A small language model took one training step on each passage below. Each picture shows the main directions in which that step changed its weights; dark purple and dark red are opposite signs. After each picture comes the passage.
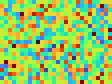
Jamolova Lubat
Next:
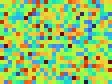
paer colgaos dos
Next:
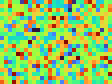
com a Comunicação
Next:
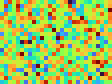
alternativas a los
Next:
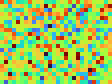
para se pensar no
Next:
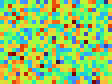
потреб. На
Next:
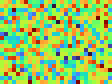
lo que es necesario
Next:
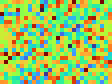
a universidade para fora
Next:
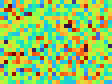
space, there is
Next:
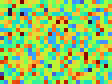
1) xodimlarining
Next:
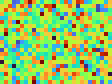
and role religion,
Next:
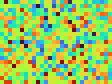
uji coba
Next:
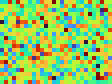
8) виникають у
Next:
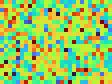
rentan terhadap
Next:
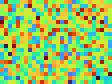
e as barreiras
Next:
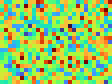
à l'aval.
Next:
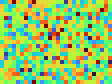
grande proportion de
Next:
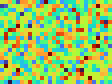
Kota Malang
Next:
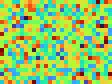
на ее основе
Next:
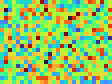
dan transformasi data
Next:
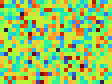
The feuds and
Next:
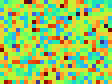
ini menunjukkan
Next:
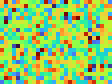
casa de la autora se
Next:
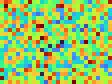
and Christian
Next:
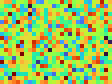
anlayışı ile
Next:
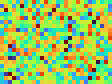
una unidad viviente,
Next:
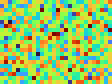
do fluxo de
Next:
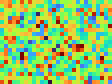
- Begüm,
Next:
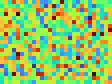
provedeni su u
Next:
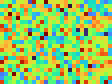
ensanchamiento de
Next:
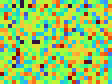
poblamiento vía
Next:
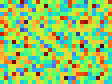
nonsense como uma
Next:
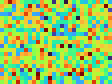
libro y en la
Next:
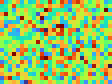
з притаманними
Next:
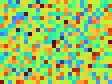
foram alocados
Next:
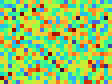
creador. Hay
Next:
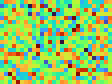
korish, undan
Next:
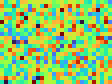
Wallace, B.
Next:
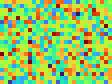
deb baho berish
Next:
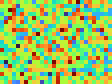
haqidagi filmlar
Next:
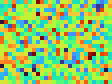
a fisioterapia
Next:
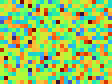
și 21 de genuri.
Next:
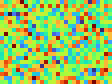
sumar, al menos
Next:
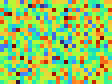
los empresarios que
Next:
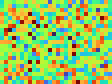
do Conhecimento 11
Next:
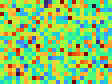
a la Facultad
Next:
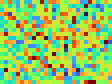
مما لا
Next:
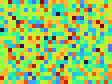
ولو كان
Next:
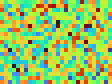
piatoi statti
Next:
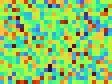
dichos conceptos,
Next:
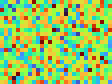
de discriminación,
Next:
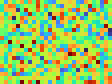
ello, pulsar
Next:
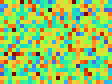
esquecer tudo
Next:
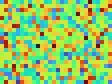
sim uma condição
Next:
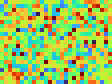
a tecnologia,
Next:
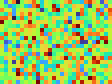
el criterio de,
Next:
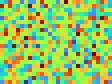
bu bir o'quvchining
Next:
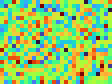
OF RESEARCH
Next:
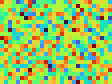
abordagens podem ser
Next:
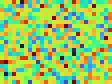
Türk vd.,
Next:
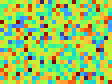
в том числе при
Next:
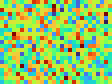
da mente não seria
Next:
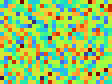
hacia el estudio del
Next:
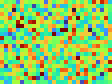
de distribuição
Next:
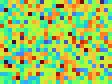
Bugungi kunda
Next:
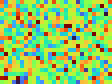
с коррекцией
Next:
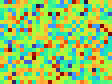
leurs engagements
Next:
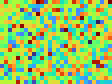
*Passerelles —
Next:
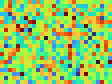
verklaren van de
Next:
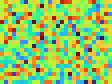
process of choosing
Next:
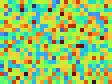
bo'lganidan keyin
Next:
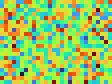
desarrollo de un
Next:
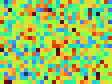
to America's
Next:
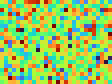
para consolidar el
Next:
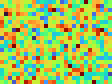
consecuencia de la
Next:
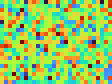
escolar. A educação
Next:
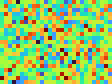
замон рус ва
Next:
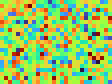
обов'язки за
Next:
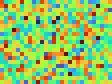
Anu Dandona
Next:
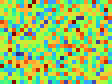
становления и
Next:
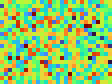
estar e aumento da
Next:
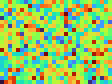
почве местного
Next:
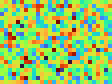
ularning manfaatdorligini
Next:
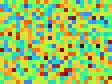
di Kelurahan
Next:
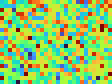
a possibilidade de
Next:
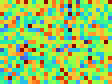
кўп йиллик
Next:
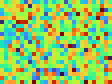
joriy etilishi
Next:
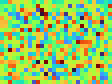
of Metabolism
